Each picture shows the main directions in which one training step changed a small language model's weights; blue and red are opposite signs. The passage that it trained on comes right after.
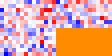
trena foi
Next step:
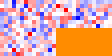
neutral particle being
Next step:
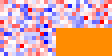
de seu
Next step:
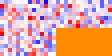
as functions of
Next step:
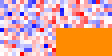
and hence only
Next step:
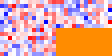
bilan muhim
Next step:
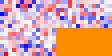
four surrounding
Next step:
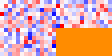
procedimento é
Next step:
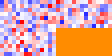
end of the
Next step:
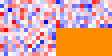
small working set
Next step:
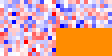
visão a
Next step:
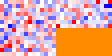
SH and
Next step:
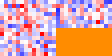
the effect of
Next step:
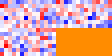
intensity given by
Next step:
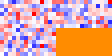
combine with
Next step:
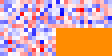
destacar que
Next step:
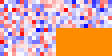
The substrate
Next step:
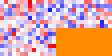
alat yang
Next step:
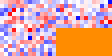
comes from
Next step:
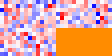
la superficie
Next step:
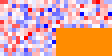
de forma mais
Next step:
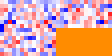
ham talab
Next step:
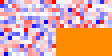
take effect that now
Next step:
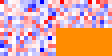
ha convertido
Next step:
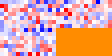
formation}: For
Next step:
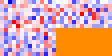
splitting and
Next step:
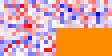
the behavior of several
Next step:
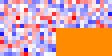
situation we refer
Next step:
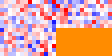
parameter takes the
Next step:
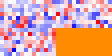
translated into
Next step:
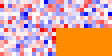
um marco
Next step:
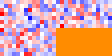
measured the radial
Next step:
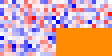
FFN dimension
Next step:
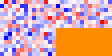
is reduced.
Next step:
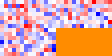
the physicality
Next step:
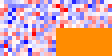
limites no
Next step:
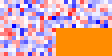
U criterion
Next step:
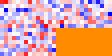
$\delta {\cal
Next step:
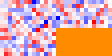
más tarde,
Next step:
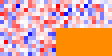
special fund
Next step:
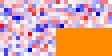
в основной
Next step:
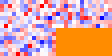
chap: 2
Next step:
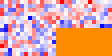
respectively, even
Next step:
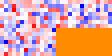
out of this
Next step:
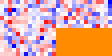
esa turli
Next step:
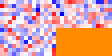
allowed by the
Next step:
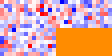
following result is obtained
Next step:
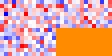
a inserção
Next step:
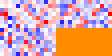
sound. In
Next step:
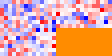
processors, other
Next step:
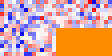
with the applied
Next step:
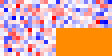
още от
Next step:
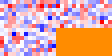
va Yapon
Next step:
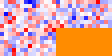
haben dann
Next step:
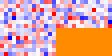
до тоей
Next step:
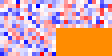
orang siswa
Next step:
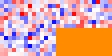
1$ and
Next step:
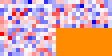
las marcas
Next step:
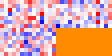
convex and
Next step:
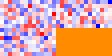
tema *La
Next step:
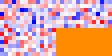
predictive distributions
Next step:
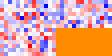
family of
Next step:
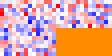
events, of which
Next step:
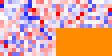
for different values of
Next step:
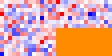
values without loss
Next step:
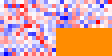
the food
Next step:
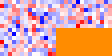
on top of the
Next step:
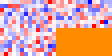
surface mass density,
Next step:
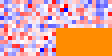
dispositivo es
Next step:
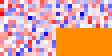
respectively. Figure
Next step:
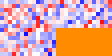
la integración
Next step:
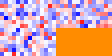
determine the angle
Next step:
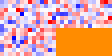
das zonas
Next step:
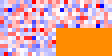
in {\cb
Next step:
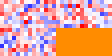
the region $\m
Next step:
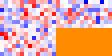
as letras
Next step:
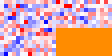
these limits,
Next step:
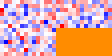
data also in this
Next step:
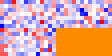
in Box
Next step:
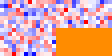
bir oila
